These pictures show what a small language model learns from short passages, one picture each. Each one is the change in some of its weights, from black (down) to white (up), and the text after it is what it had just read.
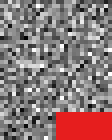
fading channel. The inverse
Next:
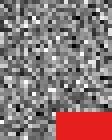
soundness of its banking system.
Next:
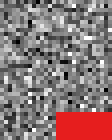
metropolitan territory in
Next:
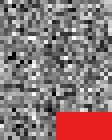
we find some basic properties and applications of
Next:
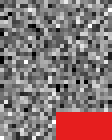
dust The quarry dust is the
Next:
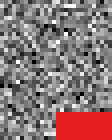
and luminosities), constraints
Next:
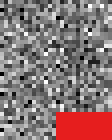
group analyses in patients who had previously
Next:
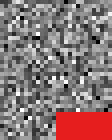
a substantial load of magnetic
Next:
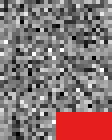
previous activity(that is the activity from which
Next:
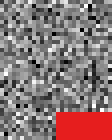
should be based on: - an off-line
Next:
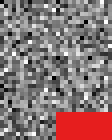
Sultan, Farley and
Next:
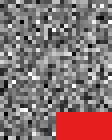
based on stakeholder engagement, with only
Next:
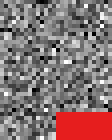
of momentum in the boundary
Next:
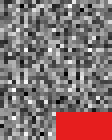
application of artificial intelligence
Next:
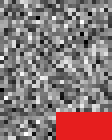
the lattice parameter, the modifications
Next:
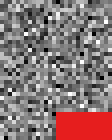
Terminated by the company 7
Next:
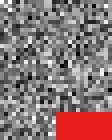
as a whole: NGOs and
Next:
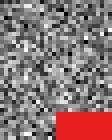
structure. This was the first hydrogel ever
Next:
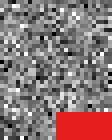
to elliptical. The orientation
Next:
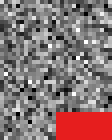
there are total 3 macroeconomic
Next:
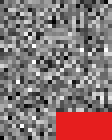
treatment and were under observation. At the
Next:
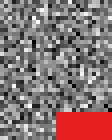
In the same way, the absence of
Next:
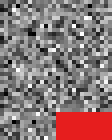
and infrastructures. ooi
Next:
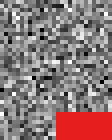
together the real and financial aspects
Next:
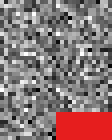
accountability in providing services to the community
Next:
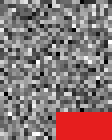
master's study programme Theory of
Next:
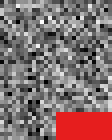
variables were expressed as mean \pm
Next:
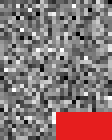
The filtrate on acidification with dilute
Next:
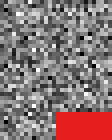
these markets, the advertising levels
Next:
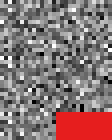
(GHG), burning of
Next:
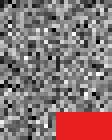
is rounded and not acuminate at
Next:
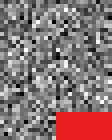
the floating drum plant and the
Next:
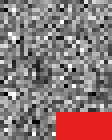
the students’ discussions. [31]
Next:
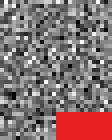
two teenage boys against each other amid
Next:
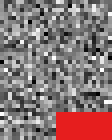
must be calibrated. Finally,
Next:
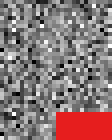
of the termination of the human race if we
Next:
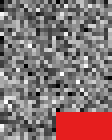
considering multi-path Rayleigh
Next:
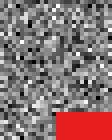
is especially true for mathematics,
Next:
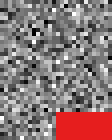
the RC slabs are presented.
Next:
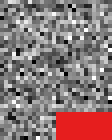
(in months) 48 English
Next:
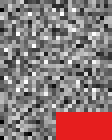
are well aware of *urban
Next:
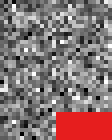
programs that incorporate natural predation
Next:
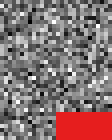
of the most innovative methods to glue the
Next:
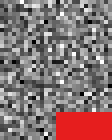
title and the documents furnished
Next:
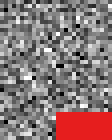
two settings: the first is the
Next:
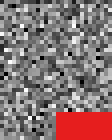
feeling of nostalgia was
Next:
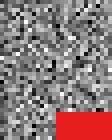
the goals and objectives of the
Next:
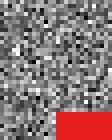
gas evolved from the hydrate
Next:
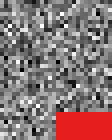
accurate ground shape, it is
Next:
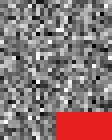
of electronic library resources of
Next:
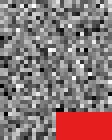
completed his/her mini project on
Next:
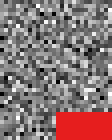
will undoubtedly present social and health
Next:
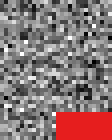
number of procrastination issues among students.
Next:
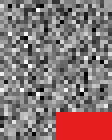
and interpreting hydro meteorological and
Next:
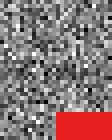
generation of AI-mediated
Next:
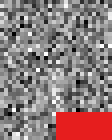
was 0.86 and independence was
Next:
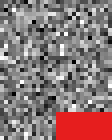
the use of interviews. This type of research
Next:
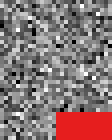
detach them from their contents, there is a
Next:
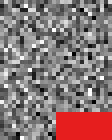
and stakeholder commitment. Research
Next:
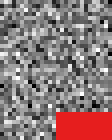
Schnar, C. Truax,
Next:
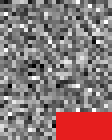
Available under [Creative
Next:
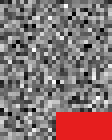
respectively. Figure 10: From left to
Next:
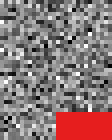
needs repair more time is done on
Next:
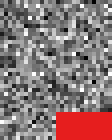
had signed a written informed
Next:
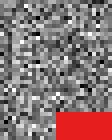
of problem-solving skills toward
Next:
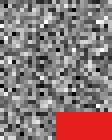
specific properties of each component to make the most
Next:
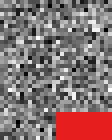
total water consumption per household of
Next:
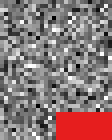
crop investment. The choice of
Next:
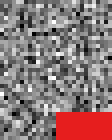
: **E**diting Vi :
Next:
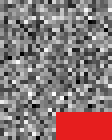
as environmental and socioeconomic. Oil
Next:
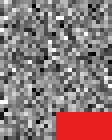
for communication. Wi-Fi and
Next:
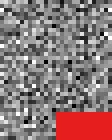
both descriptive and analytical methods approach to
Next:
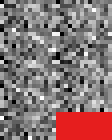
SHABRI KHIDHIR
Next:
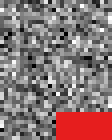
costs and installation costs of critical
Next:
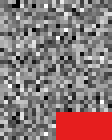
Group Member User ID
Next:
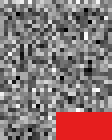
with additional proof narrated from
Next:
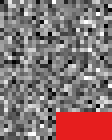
Final Stage Full scale size structure
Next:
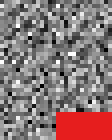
questions becomes significantly higher for
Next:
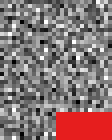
Case Reporting Guideline
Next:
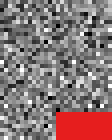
high-traffic AV lanes
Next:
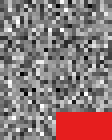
work, we have designed and simulated a proposed
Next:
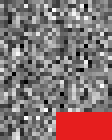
spent as given directions contained in the
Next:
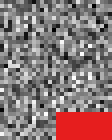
society will develop." According to the
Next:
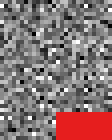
silos between departments within regional
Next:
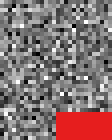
uptake by mycorrhizal
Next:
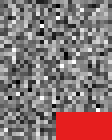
of Al, which affects the overall structure of
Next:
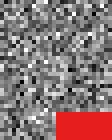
the wavefunction?) However,
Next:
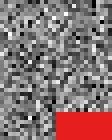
is involved in numerous aspects of
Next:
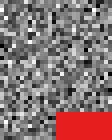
keep to diets I am advised to
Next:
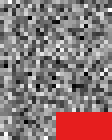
and classification. The J48 and Naive
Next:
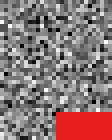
acetone-washed product was
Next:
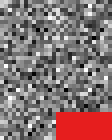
since some MIS tend to not be
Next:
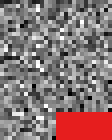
that correspond to a Hadamard
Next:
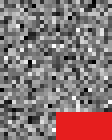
Fisciano, Italy;
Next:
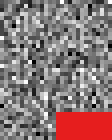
quality of construction work. In addition,
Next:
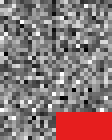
of fetal infection is maximal
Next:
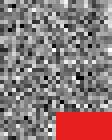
\alpha$, it follows from Theorem
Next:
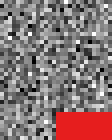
we detected robust GFP
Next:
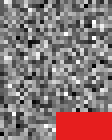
and status. With the rise of
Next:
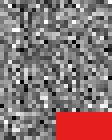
service to play the video. In
